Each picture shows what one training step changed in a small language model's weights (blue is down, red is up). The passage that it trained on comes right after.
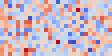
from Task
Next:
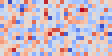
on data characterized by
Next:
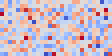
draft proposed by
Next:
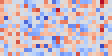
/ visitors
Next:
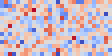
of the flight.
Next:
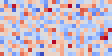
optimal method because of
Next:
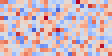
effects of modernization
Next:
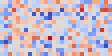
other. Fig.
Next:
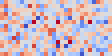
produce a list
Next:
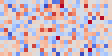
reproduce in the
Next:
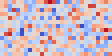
social changes such as
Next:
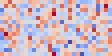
which is shown in
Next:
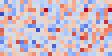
effect indeed is
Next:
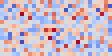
carried out
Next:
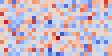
in the duplication
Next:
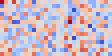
stoning to
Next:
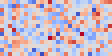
the area of the
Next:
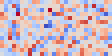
basically to select
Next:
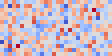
with the behavior of
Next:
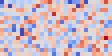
at some symmetry
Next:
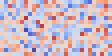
a perfect
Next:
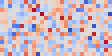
the IL depends
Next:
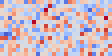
a conceptual and
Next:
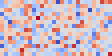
used for calculation of
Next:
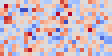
for SMEs
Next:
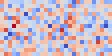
flow mode,
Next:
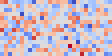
computational time,
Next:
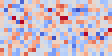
that FRBs
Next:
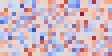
generation approach proposed in
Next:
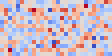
give an overview
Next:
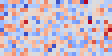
Semantics &
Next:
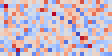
repaired in
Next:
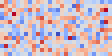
and exhibits
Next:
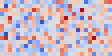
suggest that our
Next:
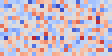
this operating point,
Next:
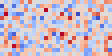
examination is a
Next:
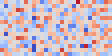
\hline 0 &
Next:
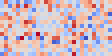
from the longitudinal
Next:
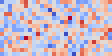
surface by binding
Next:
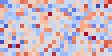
Foundation of
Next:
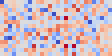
quality of air
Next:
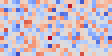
world. Due
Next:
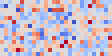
granted access
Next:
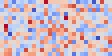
decay mainly into
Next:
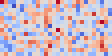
multiple transmission
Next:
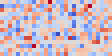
and in Figure 2 the
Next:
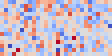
more employees
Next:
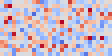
This enabled us
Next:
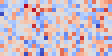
provide extensive support
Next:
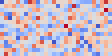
are recorded.
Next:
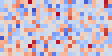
or latent
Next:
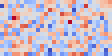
are available,
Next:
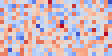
the performance of proposed model
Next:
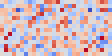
and to adopt
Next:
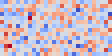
In Figs.
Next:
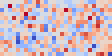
VIB to a
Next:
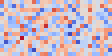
extracted beam
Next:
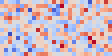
is no significant difference
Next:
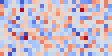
vector in order to
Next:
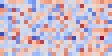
safe and
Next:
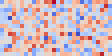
conclusions can be
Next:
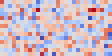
assessment tools
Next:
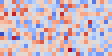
and valuable with
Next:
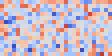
The categories
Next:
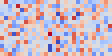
velocity of the
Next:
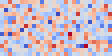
This mathematical
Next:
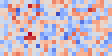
chosen to obtain
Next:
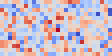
influencing participation
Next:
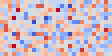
confirm the
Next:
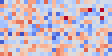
formed. This was
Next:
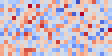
from FE to
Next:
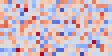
result in comparison to
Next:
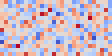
integral representation of
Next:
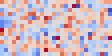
were removed
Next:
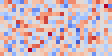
energy density obtained for our
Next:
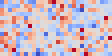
20 months with
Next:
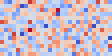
identified the existence
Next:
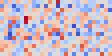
pooling would
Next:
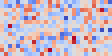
in the matrix case as
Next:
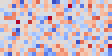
performed here,
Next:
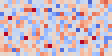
of the study consisted
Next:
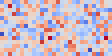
and are not used as
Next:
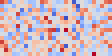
localization as observed in
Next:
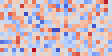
and the reliability
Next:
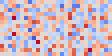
{\bm \psi
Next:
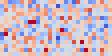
buffer, which
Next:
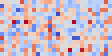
the upcoming data
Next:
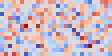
of activity in this
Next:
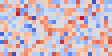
of electricity
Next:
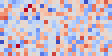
making of the
